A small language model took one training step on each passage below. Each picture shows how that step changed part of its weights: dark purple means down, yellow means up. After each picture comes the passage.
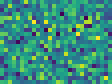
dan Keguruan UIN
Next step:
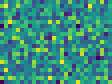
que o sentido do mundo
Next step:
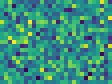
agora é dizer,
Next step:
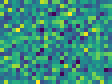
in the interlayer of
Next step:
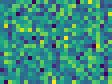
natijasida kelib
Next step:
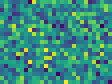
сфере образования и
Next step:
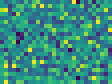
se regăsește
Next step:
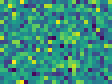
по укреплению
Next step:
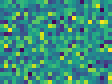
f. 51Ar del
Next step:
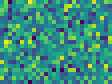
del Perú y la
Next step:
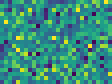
valor básico para
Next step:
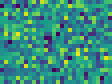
mengelola jurnal
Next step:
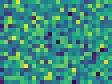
tema específico.
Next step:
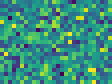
piyasa anlayışı
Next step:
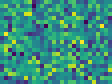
in het concrete
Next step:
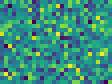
*все*, стать
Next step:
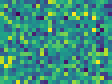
chances à travers
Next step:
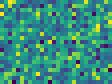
na música que não o
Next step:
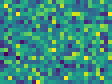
volta. (SILVA
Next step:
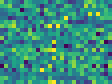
tahun. Masalah
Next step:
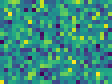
The Telecommunications
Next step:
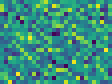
individualizado de
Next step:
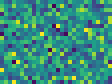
o MNI são a
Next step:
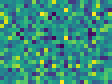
por los consejos
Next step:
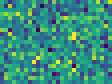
aqidalarini ishlab
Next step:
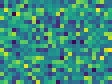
kurashni anglatadi.
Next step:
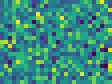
clínicas do paciente,
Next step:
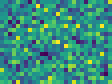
deb topilgan standart
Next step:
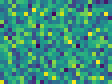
che il pellegrino
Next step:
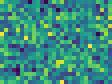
Denim acquiesça
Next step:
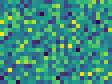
a l'hàbitat
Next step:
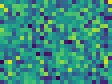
daqiqada o‘z
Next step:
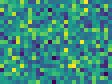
a alma orgânica
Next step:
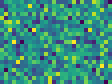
осуществлялся не
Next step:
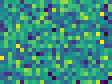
tomonidan amalga
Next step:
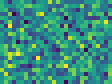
L'existence de
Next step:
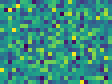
effet, dans la
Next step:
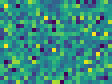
кам учраши
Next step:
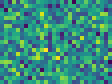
quyidagi tengliklar
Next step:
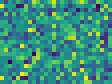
supérieures à
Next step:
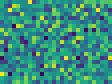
российской и
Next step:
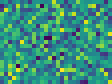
manbalardan olgan
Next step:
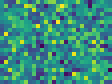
él haria. Le
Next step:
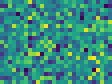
progressif au fil
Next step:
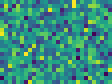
novo e alarmante
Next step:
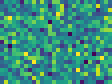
iqtisod va
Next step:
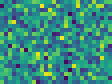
risultati sugli
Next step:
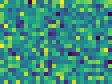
jurnal. №12
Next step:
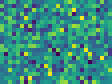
de Medicina en la
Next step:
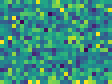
Concomitante a essa
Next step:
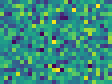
ijodiy ishlarda ham
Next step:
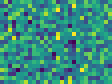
xodimlarni qayta
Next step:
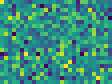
fibra ottica per
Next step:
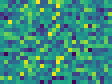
ega. XX asrning
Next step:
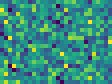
plantearse la
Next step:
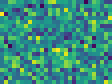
insan ve bunların
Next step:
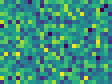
convívio social, à
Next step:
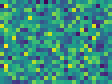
hat der Schreibenden
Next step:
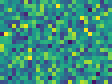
и улучшает
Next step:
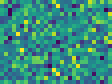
pêcheur et par
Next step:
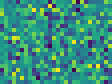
de cambios de
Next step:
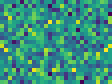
– точке,
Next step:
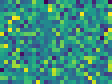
ichki qurilmasining
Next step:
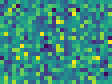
operators with
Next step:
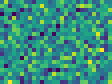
quant au risque de
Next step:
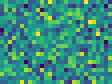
ayrim masalalari //
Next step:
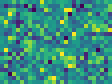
profissional digitar o
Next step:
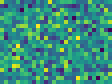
extractivista es como si
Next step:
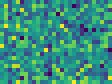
de l'Enseignement
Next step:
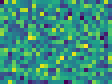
amalga oshirilishi
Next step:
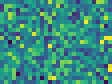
versus China? //
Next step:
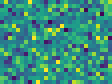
formação de ânion
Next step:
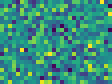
Could Change the
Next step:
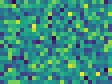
EASL clinical
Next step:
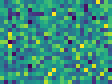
mustaqil fikrlash
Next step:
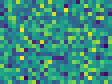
de bactérias
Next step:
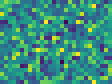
que a frequente
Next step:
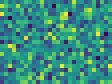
através de uma
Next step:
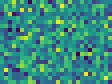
an recyceltem
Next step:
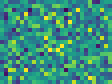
u da'volardagi
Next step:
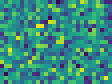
atendida por la autoridad
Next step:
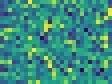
di Indonesia.
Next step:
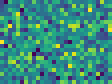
Annotatsiya: Bu
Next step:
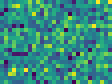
and secretariats of
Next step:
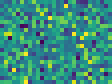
onomastik birliklarning
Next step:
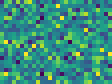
для порівняльної
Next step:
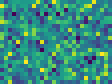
holat va an'anaviy
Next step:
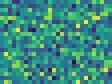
Doctor of Historical
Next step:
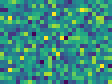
modernas e com diversidade
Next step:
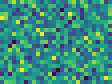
outpatient clinic of
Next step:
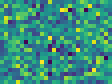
tra Studente A durante il
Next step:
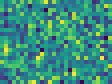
capitală *Anticile
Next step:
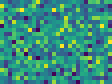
ПРС в своей
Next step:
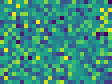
Bakanova S.A.
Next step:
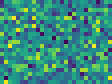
the real-life
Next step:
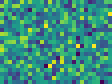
in male mouse germ
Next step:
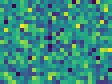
n. описан из
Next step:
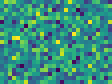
comportaria a nova
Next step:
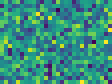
líder sindical, el
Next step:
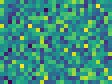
birçok çalışmanın
